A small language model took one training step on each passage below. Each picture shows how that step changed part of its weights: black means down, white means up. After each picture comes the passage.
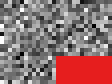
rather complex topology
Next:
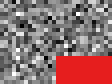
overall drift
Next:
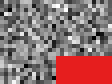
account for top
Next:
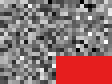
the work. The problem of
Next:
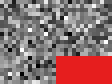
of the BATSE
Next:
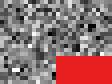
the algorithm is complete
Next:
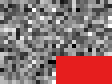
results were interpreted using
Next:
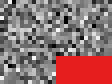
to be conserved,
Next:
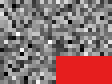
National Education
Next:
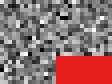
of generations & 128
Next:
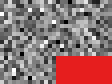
Deligne about a
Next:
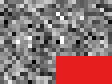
are the Riemann
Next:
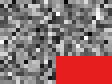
of a new surface
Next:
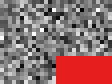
both concerning the
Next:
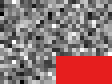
layer, the
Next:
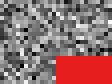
with the original
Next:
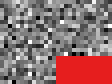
penalties for
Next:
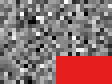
K valleys with energy
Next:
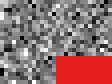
$\lambda$, using the
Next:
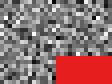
times corresponding to the
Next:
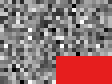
particularly those where the
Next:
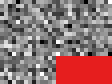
be collected even every
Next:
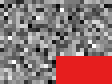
shows BER and
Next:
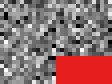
take the sets
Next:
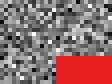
that can be used to
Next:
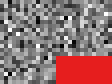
discrepancies between
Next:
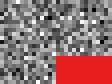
might turn to
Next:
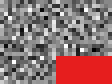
show that this process is due
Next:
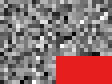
with derived length at
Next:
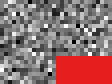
Hardy space. \\
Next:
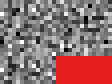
system or sub-system
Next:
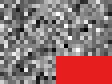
presence of papal
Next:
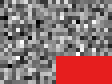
} \cdot \vec
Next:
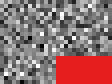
that it is linearly
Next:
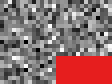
and analysis of data.
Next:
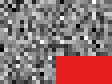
has shown that it is possible
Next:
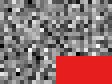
unified into two
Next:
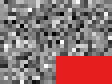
suppress it in the
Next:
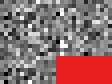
of primitive
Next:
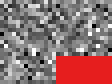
of Saudi
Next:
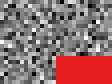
institutions. To
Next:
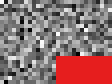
For that, he introduced
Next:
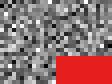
known, the exact
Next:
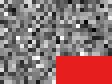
it the same number of
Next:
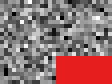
find it useful to
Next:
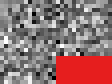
consider the two extreme
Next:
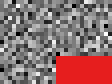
conservation law and
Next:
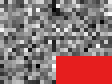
Such a variation in
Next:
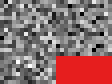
by a source.
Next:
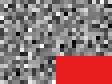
differences in the detected
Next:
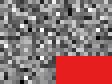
systematic origin
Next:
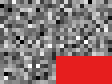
to further enhance
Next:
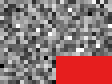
with respect to the
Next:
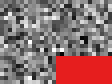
in between the corrective
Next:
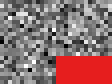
with the existing limit of
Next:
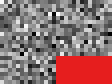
which will therefore be
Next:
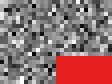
$\delta$ is close
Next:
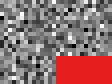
Kientz et
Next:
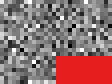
we move around the
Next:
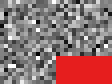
empirical distribution
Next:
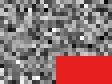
the ratio of the
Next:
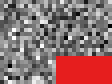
in order to generate each
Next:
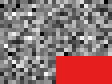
the distinction between
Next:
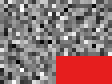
as a function of the
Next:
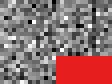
\Sigma$. Now
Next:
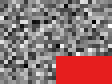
English words
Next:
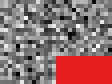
high-dimensional regression
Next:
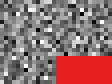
costs, as well as
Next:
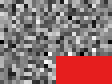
order), and hence
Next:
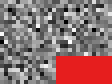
other equations through the
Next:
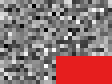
$f$ and vice
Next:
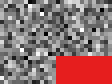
an EMBH
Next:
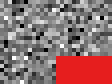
In krypton,
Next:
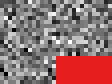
a variety of
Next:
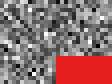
ansatz further
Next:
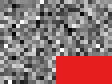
without supplementary
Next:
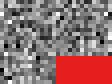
(DSC) was
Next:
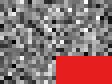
not sufficient to
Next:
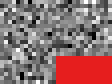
well. *Figure 4:
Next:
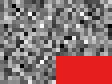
his knowledge through further
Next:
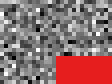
electric field is solved
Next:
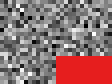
is also considered to be
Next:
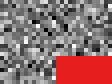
such a scenario
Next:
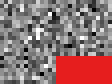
on the reverse. A
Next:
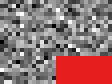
but also displays a
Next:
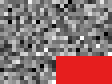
of the 19 variables have
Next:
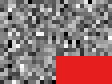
or vorticity;
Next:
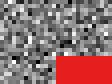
KN state that we are
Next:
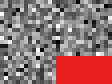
system remains in its
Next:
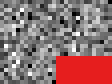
black hole at
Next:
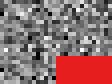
a product of chemical
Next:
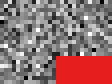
to the uninfected
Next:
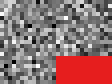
able to operate within
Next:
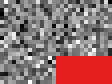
projective tangent
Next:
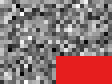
latent heat per
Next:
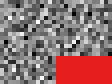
flat wall,
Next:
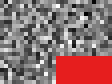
by the velocity
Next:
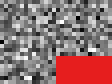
within the discussion related to
